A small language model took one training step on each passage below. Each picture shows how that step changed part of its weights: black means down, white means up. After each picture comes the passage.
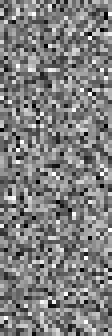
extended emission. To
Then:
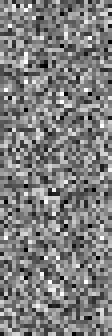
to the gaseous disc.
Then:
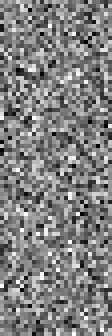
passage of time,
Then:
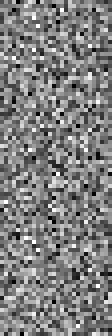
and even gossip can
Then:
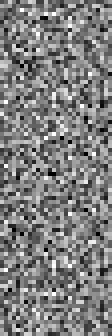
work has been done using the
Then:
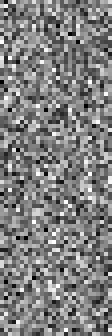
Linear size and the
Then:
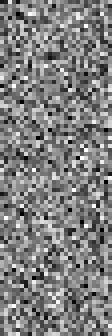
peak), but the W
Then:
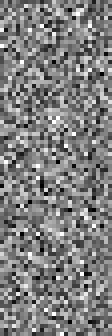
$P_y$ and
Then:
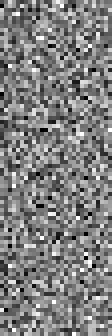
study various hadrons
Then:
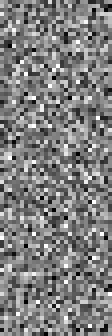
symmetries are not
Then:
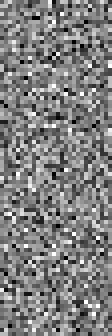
problem was pointed out by
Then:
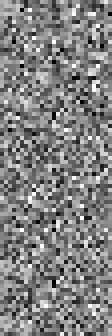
t\to\infty $$
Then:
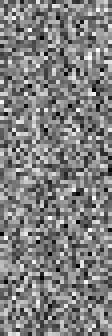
from the galactic
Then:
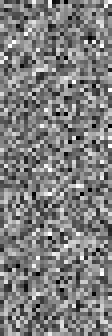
\newblock {\em J.
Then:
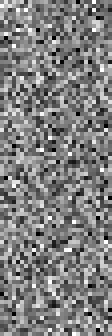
to the cosmological constant
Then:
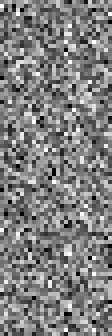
testing sets,
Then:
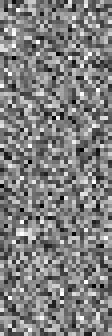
highlighted the role
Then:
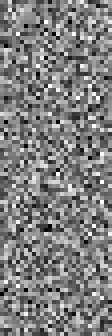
when TransAct was
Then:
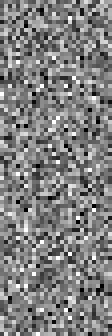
$\Delta \phi$ and
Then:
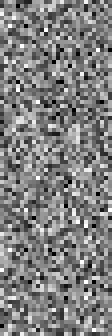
orbital angular
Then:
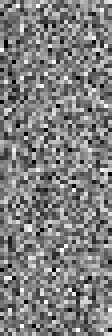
Korea Research
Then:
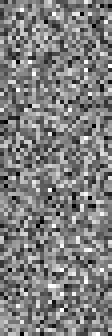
the dependence of the various
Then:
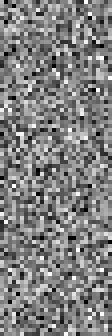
classical focusing
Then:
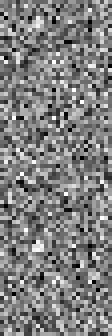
begin to align with those
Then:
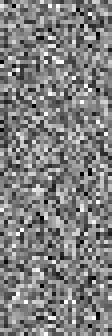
order to bring about the
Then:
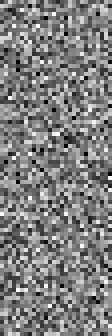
work. (a) The single
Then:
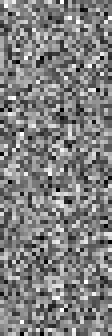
differences between the four
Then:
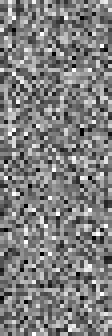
quark mass function is also
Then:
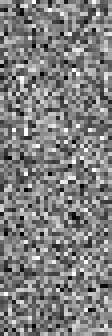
stationary metric form is
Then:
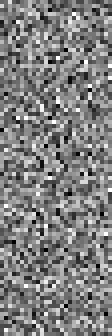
constraints will lead to a
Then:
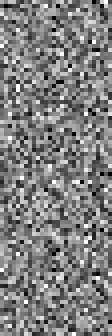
the angular momentum vector
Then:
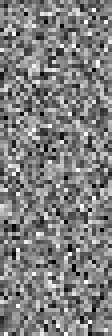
gives the effective electron neutrino
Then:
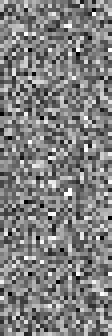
with SRCs are
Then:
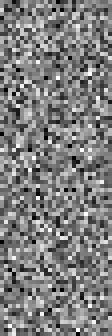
calculated as explained in
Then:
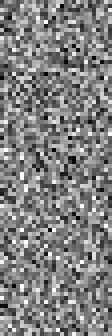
linearly goes to zero and
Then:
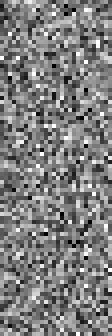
models. Immediately
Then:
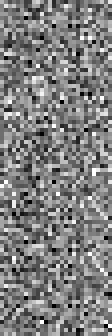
Phys. J. C}\
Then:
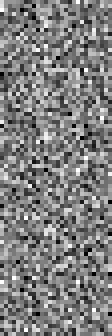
as \begin{equation}
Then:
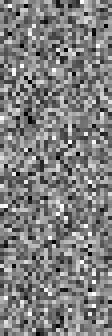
we obtain Eq.~(1)
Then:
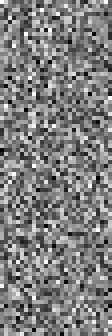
analysis, the "decay
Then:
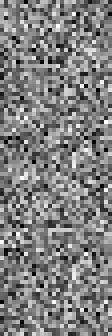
each sample is multiplied by
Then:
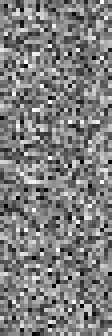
UCXBs that
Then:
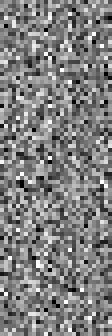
binned data with a
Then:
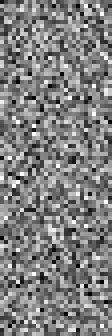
are very small based on the
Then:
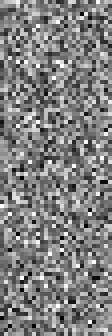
The comparison of three information
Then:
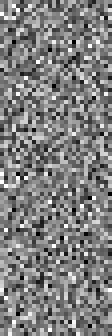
with a disordered potential,
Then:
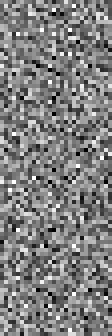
aos usuários
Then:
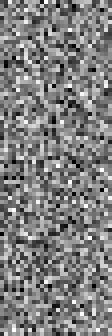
give a parameterisation for
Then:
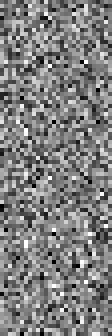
present model with the same dynamics
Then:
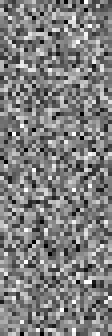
be noted that the any frequency
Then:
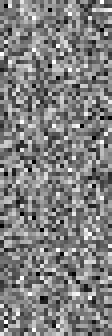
the uncertainties are larger
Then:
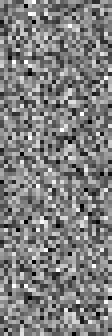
result of some structure in the
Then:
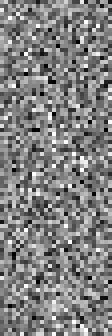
of each pointer.
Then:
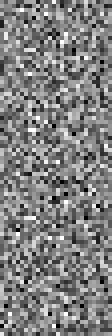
have applied the following
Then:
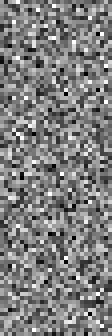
charged particle yield
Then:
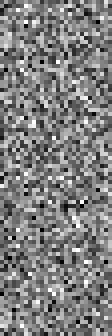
now comment on the
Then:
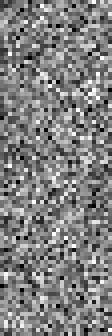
THz) and the
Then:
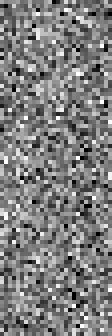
pronounced in Figure
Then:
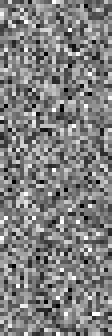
spacetime around the compact
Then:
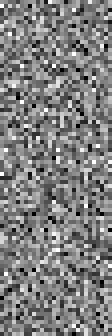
spin-flip, and
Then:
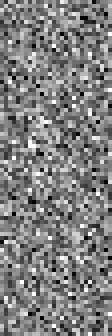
magnitude of pressure
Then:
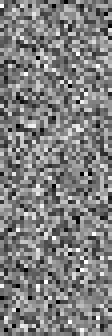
pore, in order to
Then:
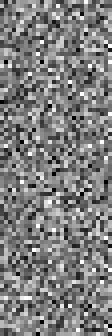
the DD. We find that
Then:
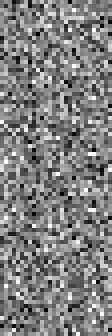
\times (2\pi
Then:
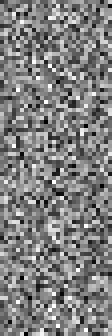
and the density of states.
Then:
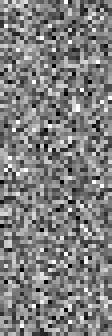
following claims are
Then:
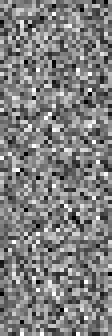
example reveals the case when
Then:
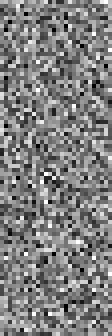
\ee This Borel
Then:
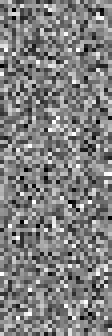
and February
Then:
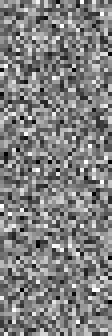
Conference\\ on Large
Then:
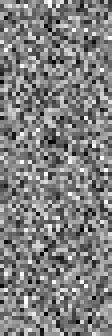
has large differences to other
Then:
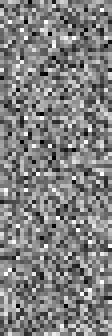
largely driven by
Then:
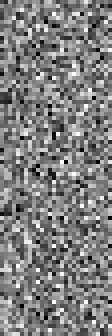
the ML-based optical
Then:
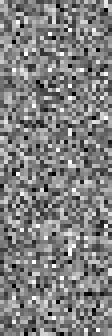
a $\tilde{\delta}$ such
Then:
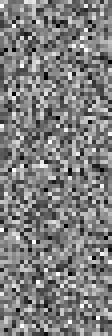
of correlations, composed
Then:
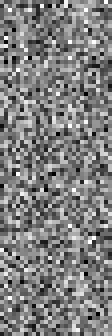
a larger uncertainty
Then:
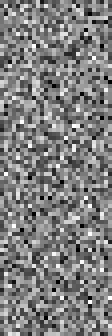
the code could verify on
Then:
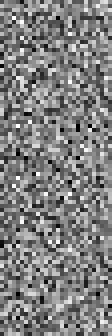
mobility in the plastic
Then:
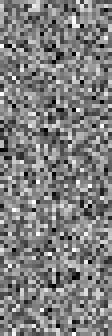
approach has revealed that
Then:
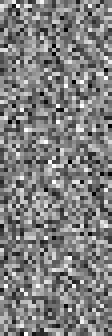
the set of unipotent
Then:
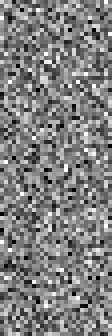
\ldots N_b$
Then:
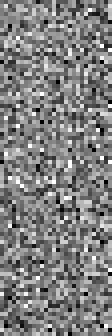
X--2. Here an
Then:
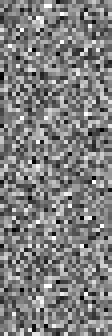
found as the limit as $s
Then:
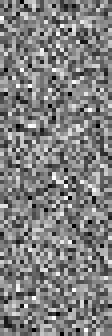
powers of $\epsilon$.
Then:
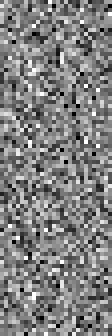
non-random subset
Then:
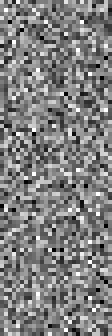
curve, while nucleus
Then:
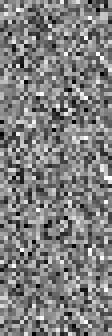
ratio distribution (blue
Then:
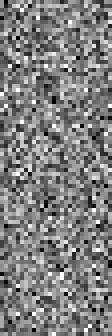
the Gaussian standard
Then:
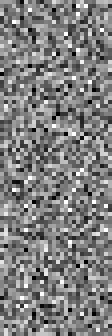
that $\mxM =
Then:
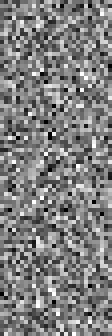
to the amplitudes.
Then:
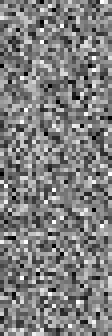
therefore subject of study)
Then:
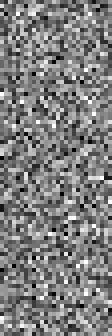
important conclusion that we can
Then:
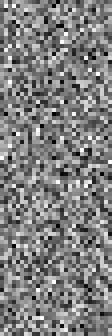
angular distance from the
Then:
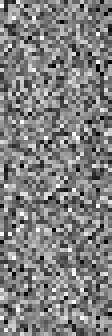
measured output, and a more
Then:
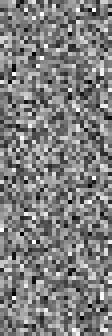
improved mean field theory,
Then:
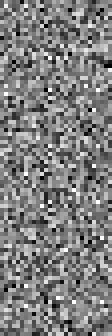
at a variety of
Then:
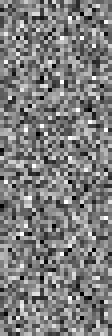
consists of the trajectory
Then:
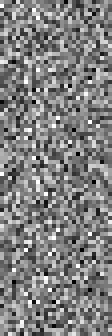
if we consider the value of
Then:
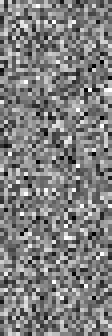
outperforms the other approach
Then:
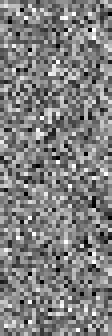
and $\beta_\infty$ to
